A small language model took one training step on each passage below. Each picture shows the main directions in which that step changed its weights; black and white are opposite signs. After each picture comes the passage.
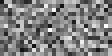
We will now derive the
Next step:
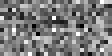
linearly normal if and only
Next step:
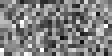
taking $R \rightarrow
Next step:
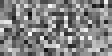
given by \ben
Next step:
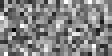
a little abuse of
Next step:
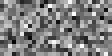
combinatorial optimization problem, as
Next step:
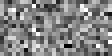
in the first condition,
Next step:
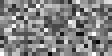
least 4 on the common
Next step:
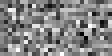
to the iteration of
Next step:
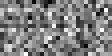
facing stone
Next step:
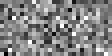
is periodic and terms with
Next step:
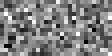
the desired theorem \pt
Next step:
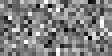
pour lesquels la
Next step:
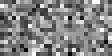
equilibrium. Such dynamics are
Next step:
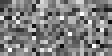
$\si$ is contained
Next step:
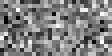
y} x(\log
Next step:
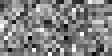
$P$, it follows
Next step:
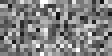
considering in order to include
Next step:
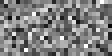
equality is obtained by
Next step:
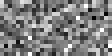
In this case,
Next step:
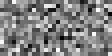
Ministry of
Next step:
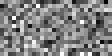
which is less than
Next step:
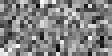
putting zero vector spaces
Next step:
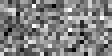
of the image of
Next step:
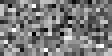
from the following Example
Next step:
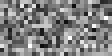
we used the fact
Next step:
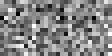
the map $\Phi'$
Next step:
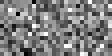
and the finite dimensionality
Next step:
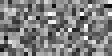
family of infinitesimal sphere
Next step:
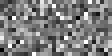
(and is indeed isomorphic
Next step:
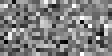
morphisms having the right
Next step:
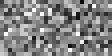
for a large enough
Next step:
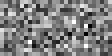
we investigate the equivalence of
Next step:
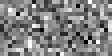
and the fact that
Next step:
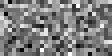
still not clear whether these
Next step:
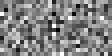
generalized the Connes'
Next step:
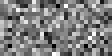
Propositions 17.32
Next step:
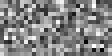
we can construct a
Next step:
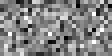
block is fixed to be
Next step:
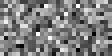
us $M_\rho
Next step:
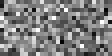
a finite group algebra in
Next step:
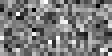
primal conic problem
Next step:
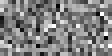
a } \cdot
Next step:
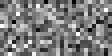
filed $k$.
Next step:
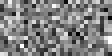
of 10 perspectives of
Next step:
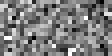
are good. Proposition
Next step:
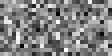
ingenious transformation
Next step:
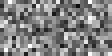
in a cut and project
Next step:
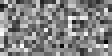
global minimum. Furthermore,
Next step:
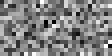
of maneuver
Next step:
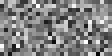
with fixed line parameters,
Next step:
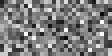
b_3 $$ Because
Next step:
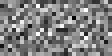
which depends on the time
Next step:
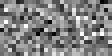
car on ne peut
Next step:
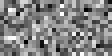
the related function spaces and
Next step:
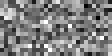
as soon as there
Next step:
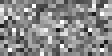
policy, we
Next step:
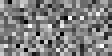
The setup is the same
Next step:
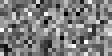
eloquent and
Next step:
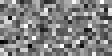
accelerated dynamics,''
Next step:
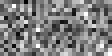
$\mathcal D'$, gives
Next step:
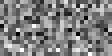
we have implicitly used
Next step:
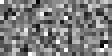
quadric, are equivalent
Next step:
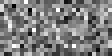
\mathcal C}
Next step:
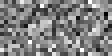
these would reveal
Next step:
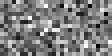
road can have both
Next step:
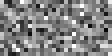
For the remainder of this
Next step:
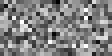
term, something external
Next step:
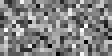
For any $a
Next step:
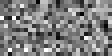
$Y$ is smooth
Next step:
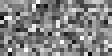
$x$ satisfies
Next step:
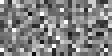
& \quad+\displaystyle
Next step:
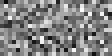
compatibility condition, we mean
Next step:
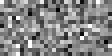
\eqn By comparing
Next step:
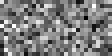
we listen through
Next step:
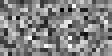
Therefore, given the two
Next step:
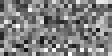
$$\xymatrix{ { X
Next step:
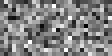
third conditions satisfied at the
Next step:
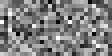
(a) was already
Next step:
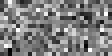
The variance $\sigma
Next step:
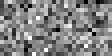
above proof, and then
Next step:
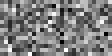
calculation of the expected
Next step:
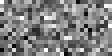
% \title{The
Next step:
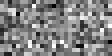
of the steady state
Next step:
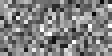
result can be obtained directly
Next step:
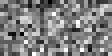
contradiction to $I$
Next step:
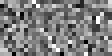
for all but a finite
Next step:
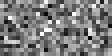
aussi que la
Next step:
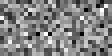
usually represents only a fraction
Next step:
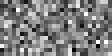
greedy argument.
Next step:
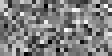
We do not have any
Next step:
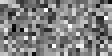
Lagrangian geometrical approach,
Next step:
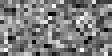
consequence of the assumptions of
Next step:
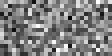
may not exist a
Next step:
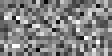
this step is study the
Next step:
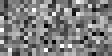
the number of vertices in
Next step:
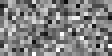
is too sensitive
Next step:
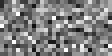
$T$ algebra,
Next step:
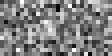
by applying it to real
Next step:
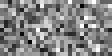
below. Below we
